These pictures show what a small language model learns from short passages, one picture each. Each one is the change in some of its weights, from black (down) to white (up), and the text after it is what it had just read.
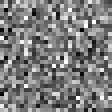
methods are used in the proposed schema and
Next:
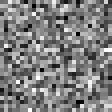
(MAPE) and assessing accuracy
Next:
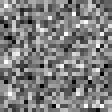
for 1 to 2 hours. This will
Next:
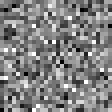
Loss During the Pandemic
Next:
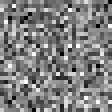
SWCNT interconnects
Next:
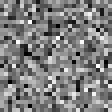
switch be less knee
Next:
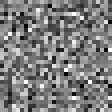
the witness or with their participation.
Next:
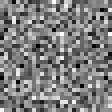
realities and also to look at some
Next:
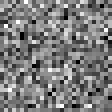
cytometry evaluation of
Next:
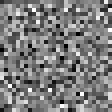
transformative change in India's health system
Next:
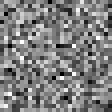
Hsieh, C.F. &
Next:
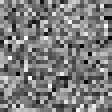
a PoP value higher than 20%;
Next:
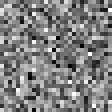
non-standard histology reporting
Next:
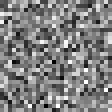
after name of its area in eastern
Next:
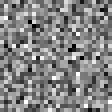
character. This is due to hybridization
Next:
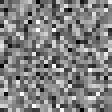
be attenuated by inhibition
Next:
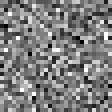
the type of house, there are
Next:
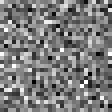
displays the difficulty of learning
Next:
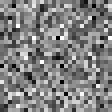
explain that the disappearance of
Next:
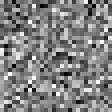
physical object?” - B:
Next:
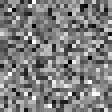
of funded-project reporting,
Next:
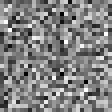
of zirconia with the high
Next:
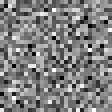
remains one of the leading global
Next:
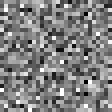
and time of arrival of the
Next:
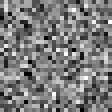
designed again for correcting
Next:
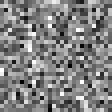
to study the comprehensive protocol
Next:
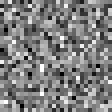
to various factors. FFR has not been
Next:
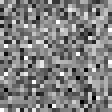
these methods which need to be addressed for
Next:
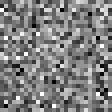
involved, with the proposed risk reduction
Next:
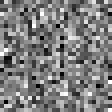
collection and analysis. Paul
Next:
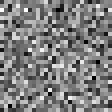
the malicious attacks, for
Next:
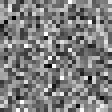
l^{-1} gelatine;
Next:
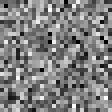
disabilities. The results reveal both
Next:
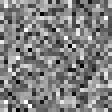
Introduction Finance is considered to
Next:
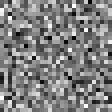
having more 7 than 50% of
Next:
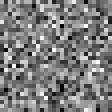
higher than that with homogeneous
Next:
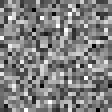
full ICON simulations or turn
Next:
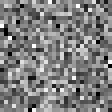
wireless multi hop networks and
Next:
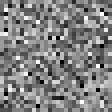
identify which acoustic features are the
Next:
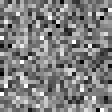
learning outcomes \(PDF,
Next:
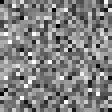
collaboration with the government of
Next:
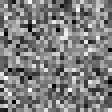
Microb. Physiol.*
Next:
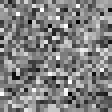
the use of TXA during TKA
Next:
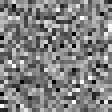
the patients presented grade 1 or grade
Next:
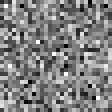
D2.8: Proposal for
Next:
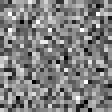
computational time while maintaining the accuracy
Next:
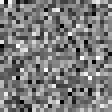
software, has been used in this study
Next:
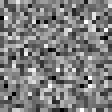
folate assays) was conducted to
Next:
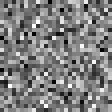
technology [38]. Cooperation between
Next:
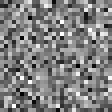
solid catalyst by condensation
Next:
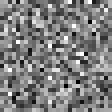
DIIs Net flow BSE
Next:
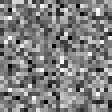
under its copyright law.
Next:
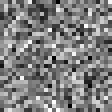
air-dry again. Then,
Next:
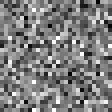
shaping political narratives
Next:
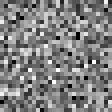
0.72, whereas SIIB
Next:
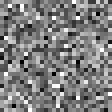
make use of irony and
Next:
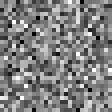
any of these cultural activities will have the
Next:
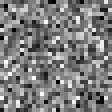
examples, it is evident that
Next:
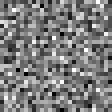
between employee relations and the corporate
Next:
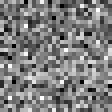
Preparation of the leeches:
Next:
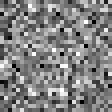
2.20 Low Level
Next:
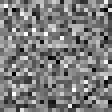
cross-section shear
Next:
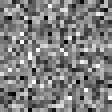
per cent significant level. Thus, there is
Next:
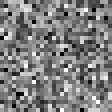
also been criticized for focusing on
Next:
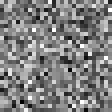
agriculture [1]. Monitoring
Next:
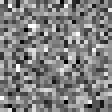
are significant differences between the means of the
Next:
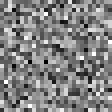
evidence to its presence in the
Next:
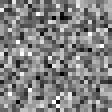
proposes future work. 2.
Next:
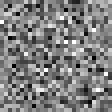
o Internship o Employed
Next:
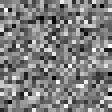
and revised the draft report.
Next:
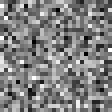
conducting research with the student respondents.
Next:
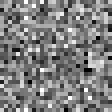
Glass Fiber Reinforced
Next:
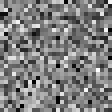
anode limb and a deep
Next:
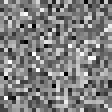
such as war, societies typically
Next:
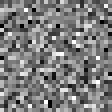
and time same as in Table II.
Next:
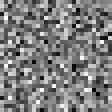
disaster management in Thailand has various
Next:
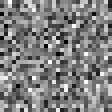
frequency, intensity, pain
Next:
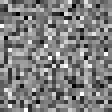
women livelihoods.
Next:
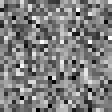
after due to decreasing solar
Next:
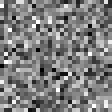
(Das Karmakar and
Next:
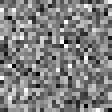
Antiquities of Arta - Source
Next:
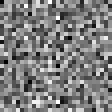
the toxic disinhibition.
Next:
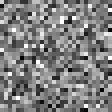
and even before the moment of his
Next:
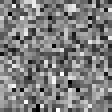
decreased thyroid function (based
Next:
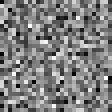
surface with a sharp knife of
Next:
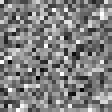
and the patterns of EEG
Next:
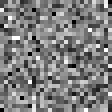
turn, helps users-both
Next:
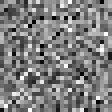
Value of Architects
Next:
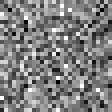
Therefore, if the V_p of a
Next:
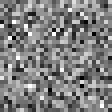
are the same as the targeted
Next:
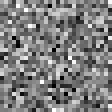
the value of -.09038 with standard
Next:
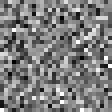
reach atropinization ($p <
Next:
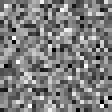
test analysis interprets the test drug shows
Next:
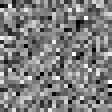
-1 Participant 3
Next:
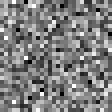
that the four persons represented by the
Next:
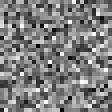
first commercially successful
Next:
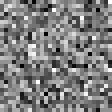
adaptive behavior in response to
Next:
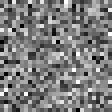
model for Industry 4.0 and
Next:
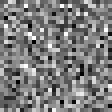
duties and advisory on issues
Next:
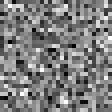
5. **Underwater Cultural
